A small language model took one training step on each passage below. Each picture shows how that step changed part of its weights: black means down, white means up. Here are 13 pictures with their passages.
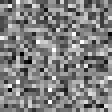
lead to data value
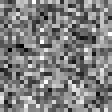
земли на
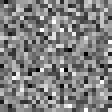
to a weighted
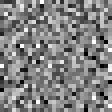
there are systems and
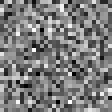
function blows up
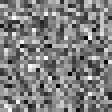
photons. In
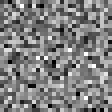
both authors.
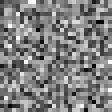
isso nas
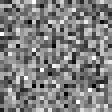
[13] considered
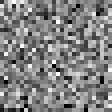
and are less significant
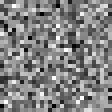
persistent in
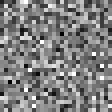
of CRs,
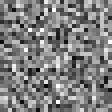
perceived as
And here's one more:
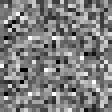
typification are
